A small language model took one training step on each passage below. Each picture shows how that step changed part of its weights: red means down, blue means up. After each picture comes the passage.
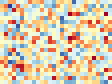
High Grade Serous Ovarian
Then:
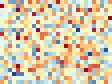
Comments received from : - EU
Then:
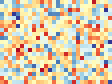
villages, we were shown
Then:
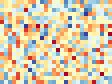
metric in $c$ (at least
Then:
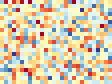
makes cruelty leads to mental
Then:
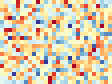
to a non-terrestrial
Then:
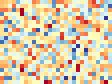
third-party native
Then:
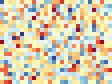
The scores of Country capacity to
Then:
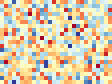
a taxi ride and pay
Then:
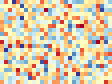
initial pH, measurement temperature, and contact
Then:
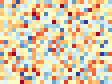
RESEARCH DATA
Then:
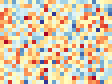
and fix $X$ to be the
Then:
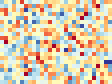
of the Komppasuo
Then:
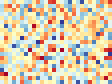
its complement in the surface). A
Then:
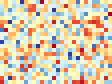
the environment (BMP, 2009).
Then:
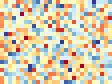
+ \tau$ as shown in
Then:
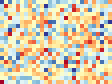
file formats and metadata is key
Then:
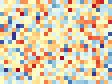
growing scholarly appreciation
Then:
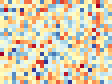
We start with a sequence of increasingly
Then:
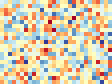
compares the standard design with advanced
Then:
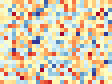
Printers, development of
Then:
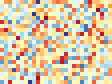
Hossain. Water quality
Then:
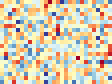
$A\subset Y\subset
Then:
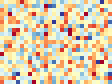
we have $a\oplus
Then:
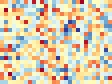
found that metoprine did not
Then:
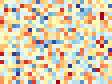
a consequence of these properties, we get
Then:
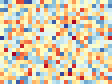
$\A$ is tracial. For
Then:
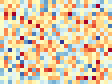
37% yield. Hyde and
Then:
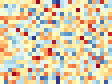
``injective cotorsion
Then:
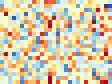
of the business and its many stakeholders,
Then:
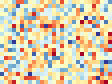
or intolerances?
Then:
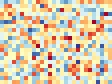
Particle swarm optimizer with
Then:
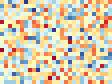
the only case of equality; the same
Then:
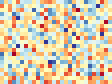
of Section 3.4, if
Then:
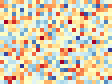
modification} of toroidal
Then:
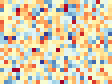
symbolic recognition is not enough
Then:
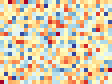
To align them, we adopt a
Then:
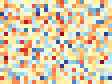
faculty and other instructors.
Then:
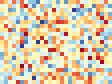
such that the four-momenta
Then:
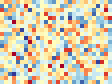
$( \tilde \Omega , \tilde
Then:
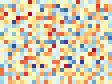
outlines the architectural foundations
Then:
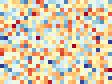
is known about their detailed structure.
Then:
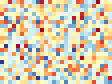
José Alfredo
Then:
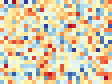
improve vibration resistance of the
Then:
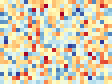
we introduced the concepts involved in the study
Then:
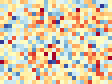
from a given population in an attempt
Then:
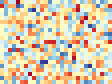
established. The results show that
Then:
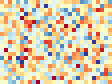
1-bridge genus. He
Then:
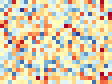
with the conclusions. I have taken
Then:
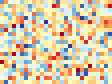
reservoirs via the
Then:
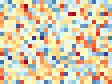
following theorem shows that the assumption
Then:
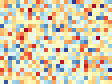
always returning a feasible solution
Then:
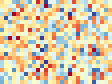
to cite references in text. %%
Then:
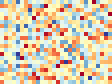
duplicate checks to
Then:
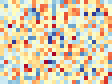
field of order 20. It is the
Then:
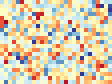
integration of AI tools that can predict
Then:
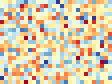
$ follows immediately from one of the results
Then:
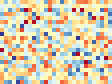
$\mathcal{F}$. In this case
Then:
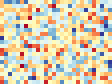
as follows: Section II describes a
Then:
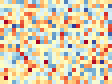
the fiber and induces a tensor
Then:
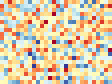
biological fluids. Keywords:
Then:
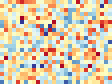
strips to the beams at
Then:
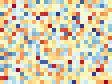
\end{equation} Note that all
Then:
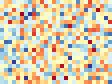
beautiful but also a
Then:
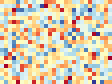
transform $$\int_0^\infty
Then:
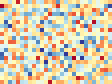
tool for the public sector during
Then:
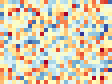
with $s(D)$
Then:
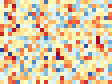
Laptop 6 (5M,
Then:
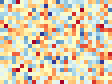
fact, there are not any entities
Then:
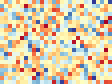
Theorem \ref{prufer}
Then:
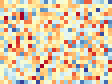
with wound infection (10%).
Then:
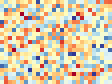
it mineralisations linked to
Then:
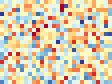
respondents have given low rank for job
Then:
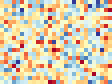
bm} \usepackage{graphicx}
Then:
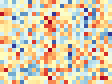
and consider the problem of the previous section
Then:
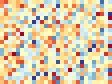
Benin, Eastern
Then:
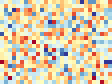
of organic micropollutants from
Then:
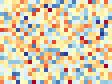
we prove an average principle for general
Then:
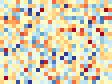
complement. Let $M \subset
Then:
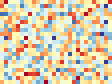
etc. $$ and total derivatives are in
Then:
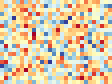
curves determines market prices and
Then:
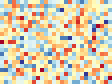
which skill and strategies are suitable for
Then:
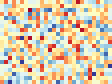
an optimal control problem for SIR
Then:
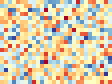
measure-preserving system
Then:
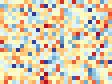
*in vivo* or
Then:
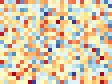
compared with the curves of oleic
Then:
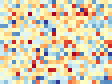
in addition to forced air movement
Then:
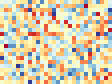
go deeper into the
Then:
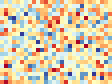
for the best utilization of the available
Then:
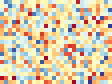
of fractures involving anterior
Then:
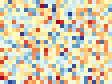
on the combination of multiple factors that can
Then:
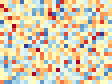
S. \] We will be interested strictly
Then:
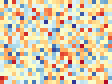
\end{lemma} Now we make
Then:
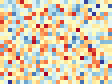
where $C$ is a positive
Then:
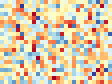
Europe, Grant Agreement
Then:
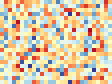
C. P. Rourke and
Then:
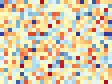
overlooking functional and social
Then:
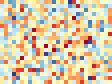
other hand, demonstrates superior
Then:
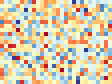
Denote by $\7C$ the class
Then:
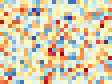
total energy (in our case,
